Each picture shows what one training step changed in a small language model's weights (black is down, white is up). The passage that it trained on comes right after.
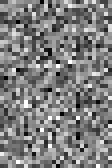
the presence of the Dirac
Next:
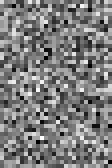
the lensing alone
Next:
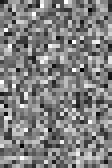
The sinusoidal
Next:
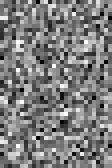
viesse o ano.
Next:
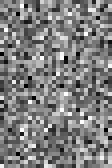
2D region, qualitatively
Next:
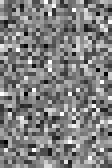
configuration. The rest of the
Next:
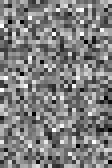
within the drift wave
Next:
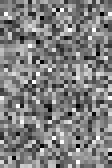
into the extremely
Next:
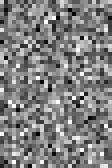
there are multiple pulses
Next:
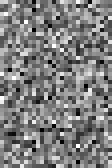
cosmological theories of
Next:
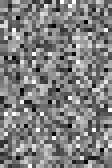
um transtorno que
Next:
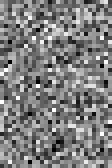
социальная природа.
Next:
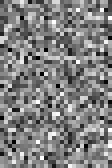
inobatga olish
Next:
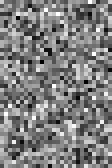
the apparent contact
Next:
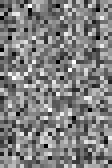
to the Fe-d
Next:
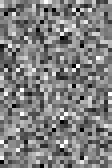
rules previously defined in
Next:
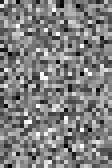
no Capítulo
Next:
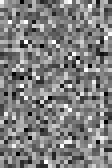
what remains lacking
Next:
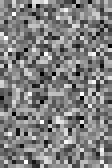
it has been put forward
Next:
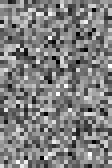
to analyze the importance of
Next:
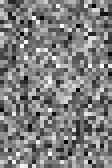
Let $L$ be the
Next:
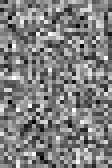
effects are assumed to derive
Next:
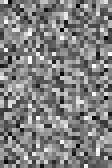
calorimeter is used
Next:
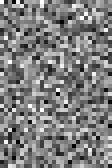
muy en relación con el
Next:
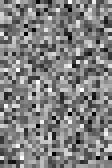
corona, some dark material
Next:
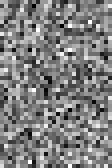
the bubbles that are
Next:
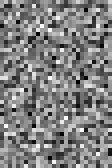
en suspenso (ex
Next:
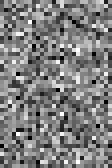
point is assigned a
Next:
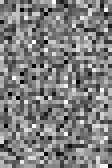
defined as $B(M,
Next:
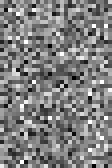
charged Higgs
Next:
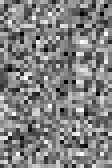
4 - Séries e
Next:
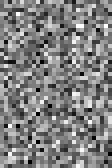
ekanligi sabab
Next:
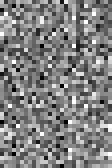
D N Rao for his
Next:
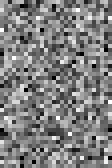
flavor symmetry,
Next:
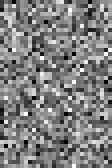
one has $N_{\rm
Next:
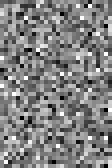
\refer Horne
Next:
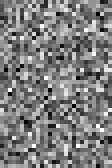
- 2) memberikan
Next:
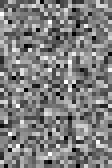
efficacité, les
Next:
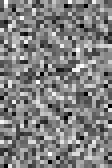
specifically: The effect of
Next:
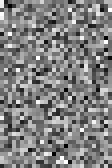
asab tizimini
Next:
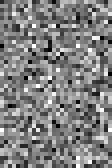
об оценке
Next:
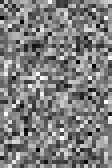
daqueles localizados
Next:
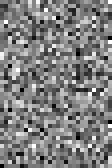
an image of a star
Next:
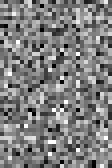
по программе
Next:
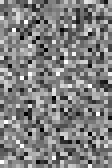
$\beta$ is obtained as
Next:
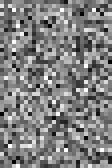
en 2020, à partir de
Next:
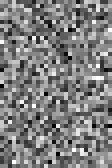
the GEV link,
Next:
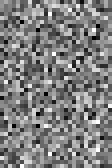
future. Finally,
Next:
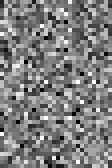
coincides with the
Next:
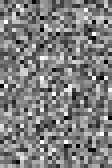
contrário, ela
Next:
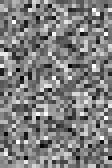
moved forward from
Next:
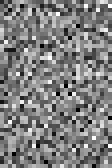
dan ATmega328
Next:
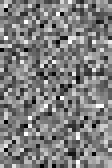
GAIA DR2
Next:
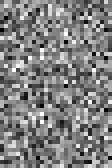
para a naturalização da
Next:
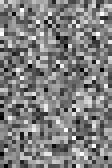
p 1. Annexe
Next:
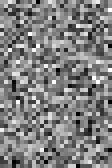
by describing a complete algorithm
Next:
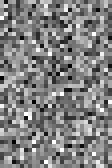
fitting the ``bare"
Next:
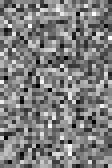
schedule. During
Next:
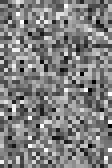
state followed by a highly
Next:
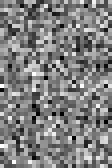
and magnetic fields together with
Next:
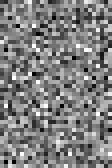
применения модели
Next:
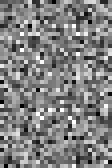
их снижению
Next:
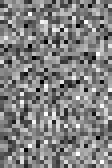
sparticle spectrum. In the limit
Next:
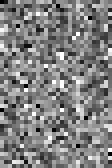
by the prefactor
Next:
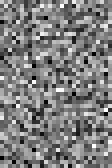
Providing bevindt
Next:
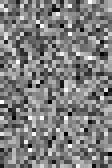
significantly affected by
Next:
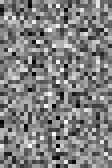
of the hereditary
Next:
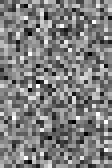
tanosil yoki
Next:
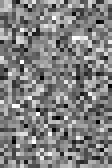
Operasi Carcinoma
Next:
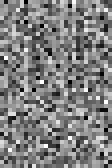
the total system losses in
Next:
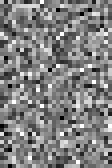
at the coarsest meshes
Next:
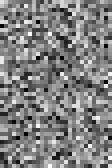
prefactor of the
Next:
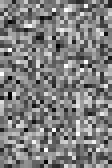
summation of the fractional
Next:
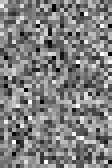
light on the excited state
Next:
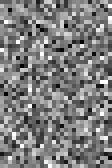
meson is determined by the
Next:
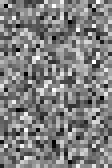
S.X Nizomiy
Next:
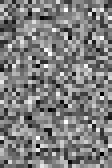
summarizing the main
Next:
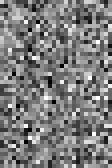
$\mathcal{F} \sim
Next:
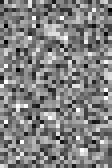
, \nonumber \\ z '
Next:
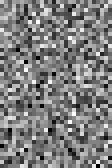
integratsiyalash uchun
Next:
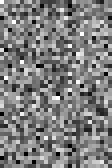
dotsenti, filologiya
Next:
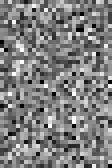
original meshes. It can
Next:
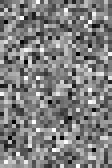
gradually steepens along
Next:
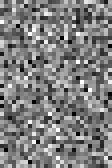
particle state with angular momentum
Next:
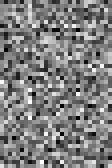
тубдан ислоҳ
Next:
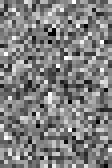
countries. Key
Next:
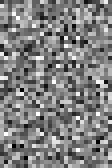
основу для формирования
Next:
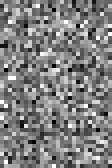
Implementasi Sistem
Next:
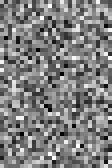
the partial pressure of
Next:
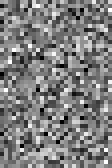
taqdim etish
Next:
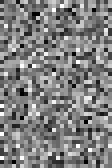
o física, sobre
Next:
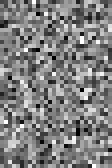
\rangle$, and the measured
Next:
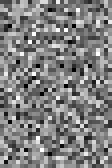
să cunoască modul
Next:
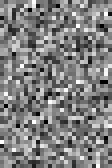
and coherent states methods.
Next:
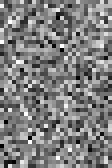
other (for more or less a
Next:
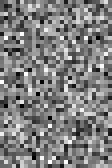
be partially compensated
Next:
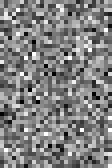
current in mDM is determined
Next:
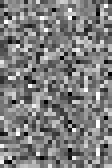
400 km being about
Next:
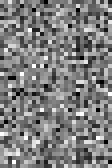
including cultural change, social
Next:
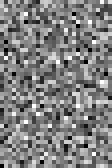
(2) models can be
